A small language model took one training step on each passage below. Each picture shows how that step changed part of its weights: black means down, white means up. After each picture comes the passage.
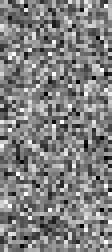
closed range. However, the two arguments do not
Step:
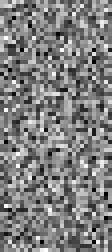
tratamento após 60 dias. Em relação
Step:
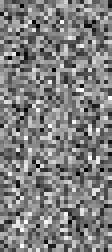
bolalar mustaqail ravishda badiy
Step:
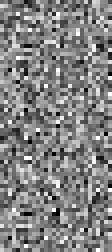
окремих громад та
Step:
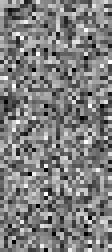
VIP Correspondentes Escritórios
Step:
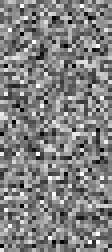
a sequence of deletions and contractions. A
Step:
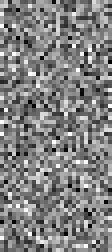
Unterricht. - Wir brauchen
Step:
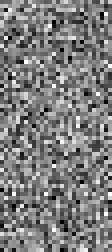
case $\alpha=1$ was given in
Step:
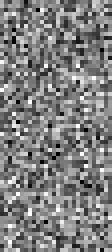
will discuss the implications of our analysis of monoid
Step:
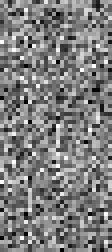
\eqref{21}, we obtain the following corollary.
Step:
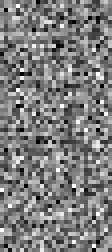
$$ t\frac{d}{dt} \tilde
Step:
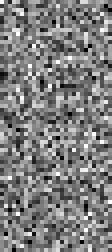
$j<\sigma-j_\ast$ or
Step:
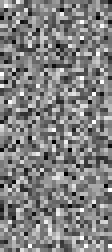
possible. First, deriving conditions for general
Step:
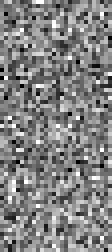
is homogeneous of degree }3,\ \Delta
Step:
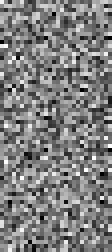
migratsiya oqimlarining kirib
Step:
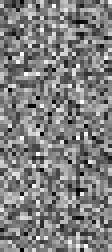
warm thanks to RŽgis de
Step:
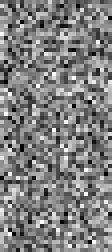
soit la formation suivie, la
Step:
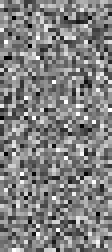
*online* cuyo objetivo es poner
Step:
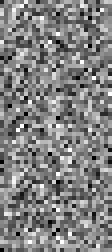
\le \lambda c_1C_U
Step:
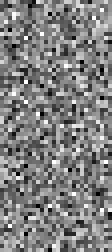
multiplicity one embeddings of $\B (\ran
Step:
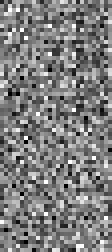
block edge probability matrix $B_{\epsilon}$, where
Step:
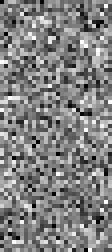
The following results about Mittag-Leffler
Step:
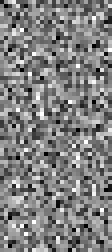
is equal to the whole [triangle]
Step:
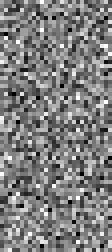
the ideal of $Z$ in $X$. One
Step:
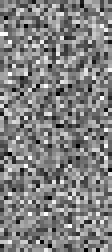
and show that this test is asymptotically minimax
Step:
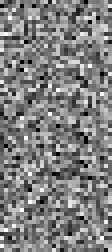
Santos Rosa Revisores:
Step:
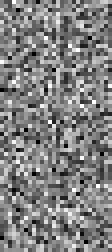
years of World War II,
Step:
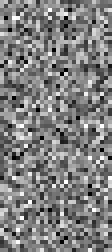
бўлиб, шунингдек,
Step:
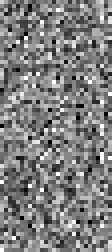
rational over $K(V\bigotimes_K
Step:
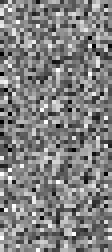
\textbf{Existence and Uniqueness of
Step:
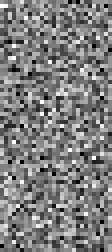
and stable financial condition of most commercial
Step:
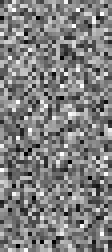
the same $c_2$ and cubic
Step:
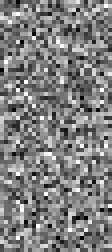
[thick, rounded corners]
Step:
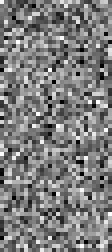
of square integrable functions over $\Omega $ \
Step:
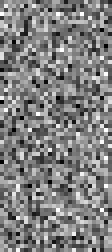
section. \medskip If $\l \in
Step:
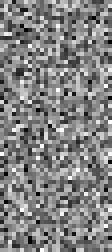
Разговорные: dinero
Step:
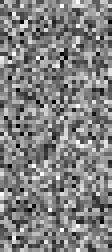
huit demandes d'admission
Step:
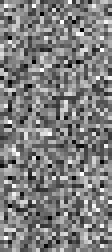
tugatish masalasi uzil-kesil
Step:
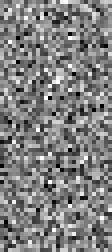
$\tilde w_0$ corresponds to some quiver
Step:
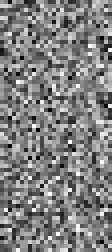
інноваційної діяльності в
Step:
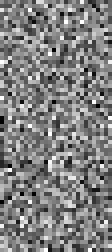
if and only if it has finitely many fully commutative
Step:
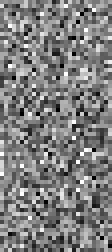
smooth setting, we would define the discrepancy coefficients
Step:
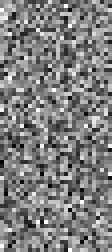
chiqarish vositalari tasvir yoki
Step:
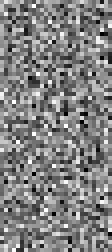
faizsiz ürünleri tercih
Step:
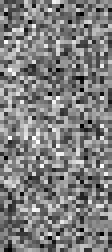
of our theoretical results through computational
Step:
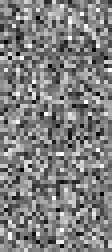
consider all the remaining conditions that arise %
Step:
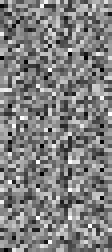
muhitni sog'lom va
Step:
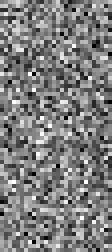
a component of $MP(\hat{N},
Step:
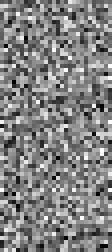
и личностного развития. Не
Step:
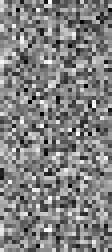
Entfaltung ihres
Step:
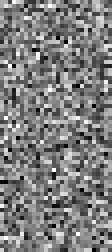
bandas. El grupo más
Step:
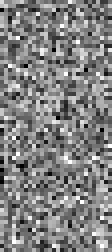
deportivo. Finalmente, este estudio
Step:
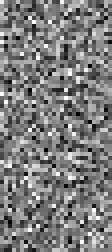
A Hopf algebra $H$ with left norm
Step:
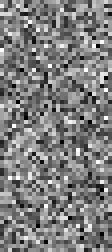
the length $s$ of the impulse
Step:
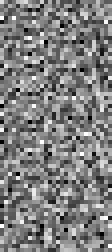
новые варианты и способы
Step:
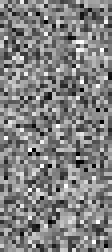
of the isometry group, the quaternionic
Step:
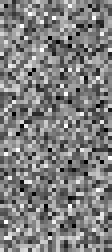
as $t$ varies. %by something
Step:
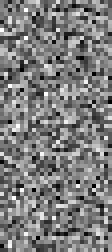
público-alvo de suas políticas para
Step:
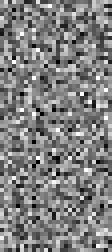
una actividad basada en la creación de un
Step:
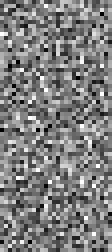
and the generalised entropy of the automorphism $T$
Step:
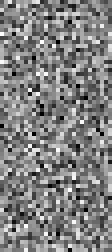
In particular, any vector bundle is a Lie
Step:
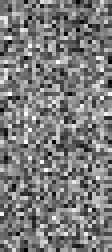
born-global/international : un
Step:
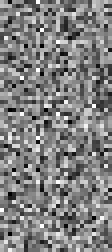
неделю про- должительностью
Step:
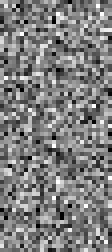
\nabla^L( e^\mp) \cr
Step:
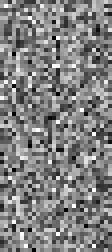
і економічної політики. На
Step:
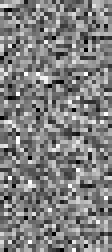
S.S. Effektivnost
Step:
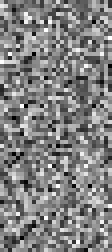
keputusan mereka dalam menggunakan atau
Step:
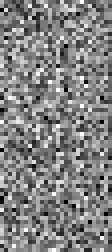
of which is a non-singular irreducible projective
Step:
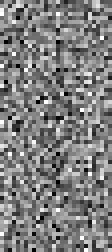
\cite{P} and an analysis of subsets of
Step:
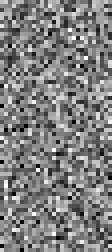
του Σιγρίου της
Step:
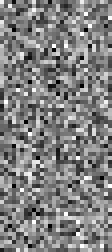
riesgos. De hecho, en las
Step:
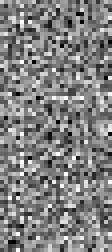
фалсафа доктори
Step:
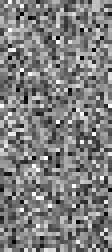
T^{2+\varepsilon}. \end{equation}
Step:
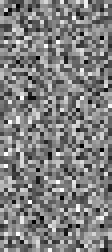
of an element $g$ is the presentation of
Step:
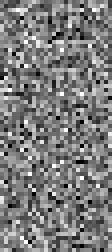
Initialize with factor matrics $
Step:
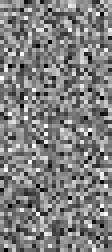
can suppose that up to the rank $n$ we
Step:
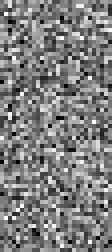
Harnack inequality \eqref{h4a}
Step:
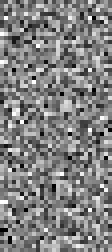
Work Motivation and Satisfaction:
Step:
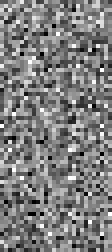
theorem to (\ref{analysis:gamma})
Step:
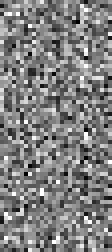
het gewijzigde concept voor de
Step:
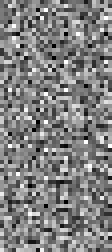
ega ekanligini anglatadi, boshqa
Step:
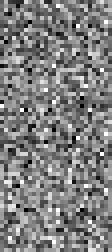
a diplomatic agent or to the understanding
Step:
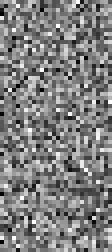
los placeres inferiores, relacionados con lo
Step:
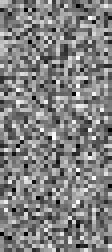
efficiency of the proposed scheme, we compared
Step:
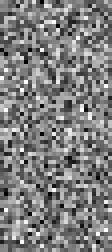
on the Lawvere-Tierney
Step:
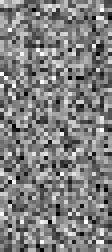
de tener en cuenta a la hora de
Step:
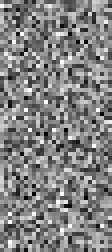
Oltin O'rda adabiyotiga
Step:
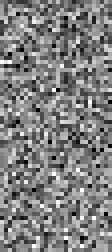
Shiroqlarni korgan cho'pon
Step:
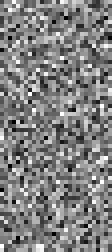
$1000$ realizations is the same. For
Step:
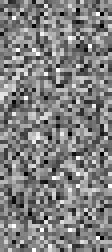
of subalgebras and consequently provides the inequivalent
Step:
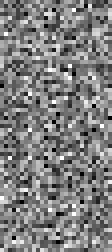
і НАТО. Також
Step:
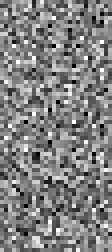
\newtheoremstyle {remarkstyle} {}
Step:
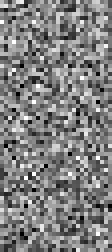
marginal ARMAX autoregressive
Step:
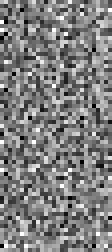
ШІ постає продовженням
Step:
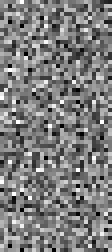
supported, elliptic, classical pseudo-differential operator of
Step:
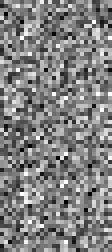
в высшее образование. Ключевые
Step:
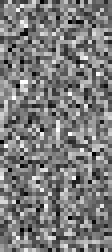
homéomorphisme de $Y$ sur un
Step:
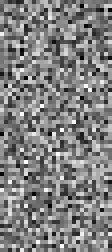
thus, of general, easy access to these
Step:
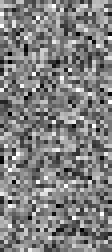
MetaDocente. Uso de
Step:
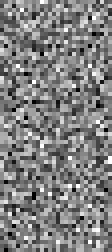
the norm \[ %\label{om1b}
